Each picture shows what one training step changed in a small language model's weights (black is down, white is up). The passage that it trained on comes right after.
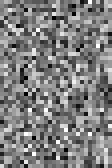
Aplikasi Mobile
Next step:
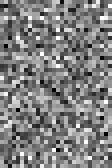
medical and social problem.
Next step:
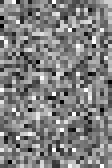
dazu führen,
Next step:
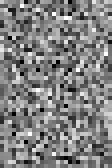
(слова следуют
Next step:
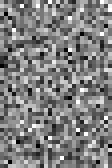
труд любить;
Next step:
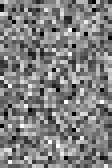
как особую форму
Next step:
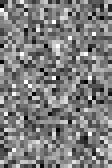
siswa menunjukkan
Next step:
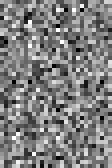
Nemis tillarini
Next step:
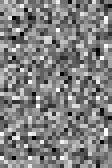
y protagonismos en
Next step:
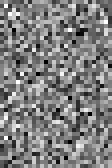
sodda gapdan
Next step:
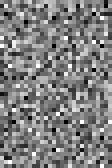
que o professor passe a
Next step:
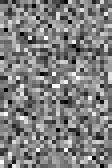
enfermedad, así
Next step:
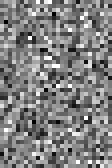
início do ano,
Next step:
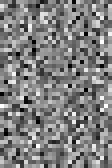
os desafios da
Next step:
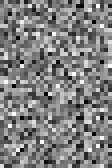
и технологий,
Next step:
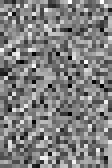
y la implementación de
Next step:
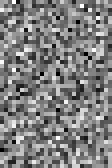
\quad S3 \cdot
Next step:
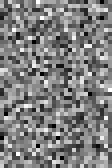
Superintendência de
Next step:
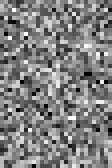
Interventionen. Es
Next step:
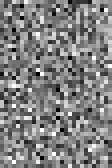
внедрения и
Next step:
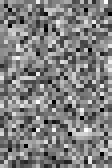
la diversité variaient
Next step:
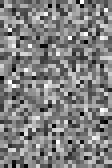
la fede religiosa
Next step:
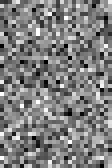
y con una alta prevalencia
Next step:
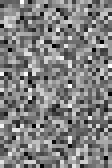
biomasa por medio
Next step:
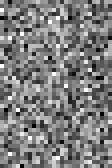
so‘zining ma‘nosini
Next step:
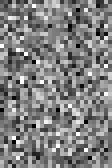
совместно с
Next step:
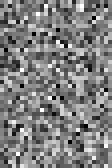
модель развития
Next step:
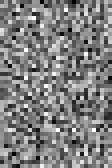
electron jurnal.
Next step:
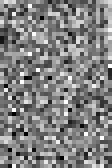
ринку складала
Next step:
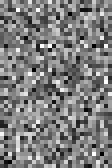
atua como elemento de
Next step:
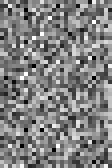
детей предлагается
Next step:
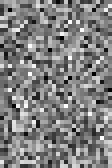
curto prazo
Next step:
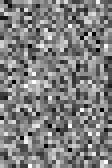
em parte à resistência em
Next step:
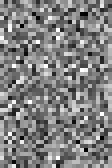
saúde mental dos
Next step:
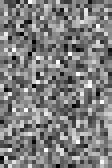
Grund ist eine
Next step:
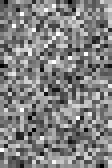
является их
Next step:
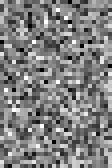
bug' mashinasi
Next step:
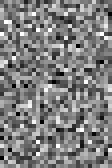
(Дело о передаче
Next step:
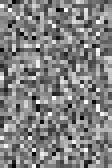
direito de todo
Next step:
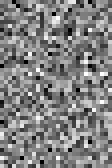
of the President of
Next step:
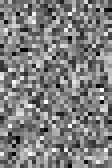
onasidan oladi.
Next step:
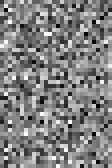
World War, the
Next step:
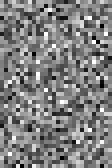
educacionais passa ser
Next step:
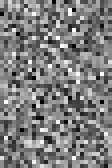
4), was darauf
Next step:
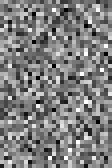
analisar a ocupação
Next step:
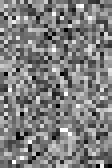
der Daten etc.)
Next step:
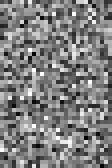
Harfi, C.
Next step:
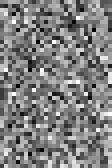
Al-Qur'an serta
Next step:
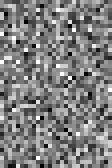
la recuperación de la
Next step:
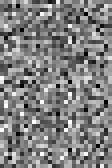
o entendimento do uso
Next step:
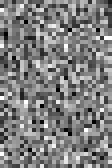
вплоть до полной
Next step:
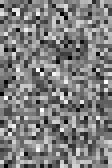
physical damage
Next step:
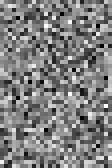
modèle structurel
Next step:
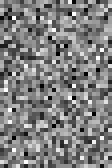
nog de volgende
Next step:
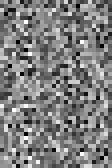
de unos toros
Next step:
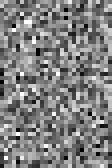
ein Abbildung
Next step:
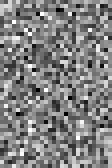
factors controlling the
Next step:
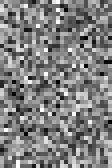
Defensoría del
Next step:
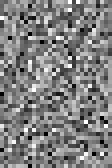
upaya mengasah
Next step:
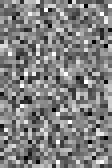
pela plataforma
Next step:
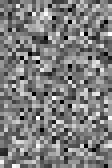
describir cómo la
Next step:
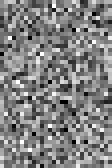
et utilisées par les
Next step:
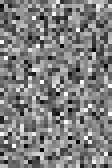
zakot va xaroj
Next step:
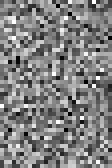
quando se tratar
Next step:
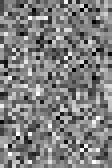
com deficiência, ainda
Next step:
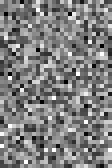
uchun vertikal vektorlar
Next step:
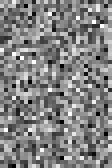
de las cepas de
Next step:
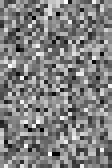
promotoria, a
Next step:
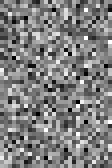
при гранично
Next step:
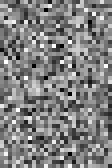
tashkil etish uchun
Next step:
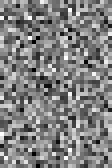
oito/oitenta e
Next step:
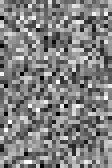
Sekolah Pada
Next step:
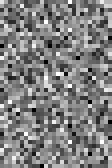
yoshlar bugungi
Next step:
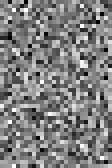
de système de
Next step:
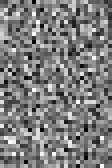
Impact factor:
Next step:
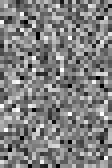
y sin trastorno
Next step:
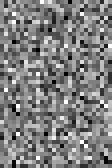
que se compone de
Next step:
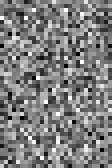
asosidagi turli dorilar
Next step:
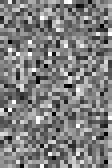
da sensibilidade
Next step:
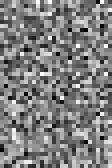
Serrano MG,
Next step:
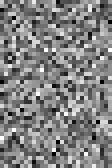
mais saudável. O
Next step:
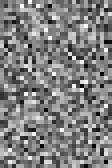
lembaga pengawas
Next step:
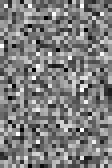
spiega Ficino, il
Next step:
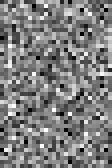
связано с
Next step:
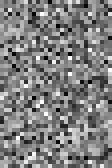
Kompetensiya har
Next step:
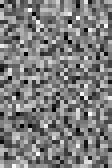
technical and normative
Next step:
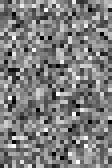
guarda de documentos
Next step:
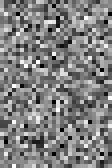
nelle discariche e
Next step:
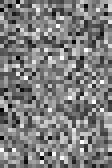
о организацији
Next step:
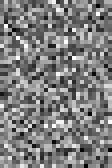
intergeracional (art.
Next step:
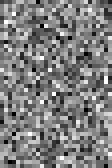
(PDP) atua
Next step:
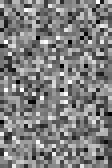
ha cumplido los 12
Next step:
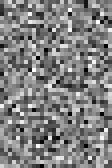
y Herramientas para
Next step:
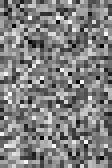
va beshliklari.
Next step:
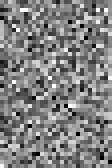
группе условия
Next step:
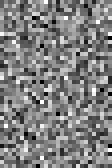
yoki Past. -
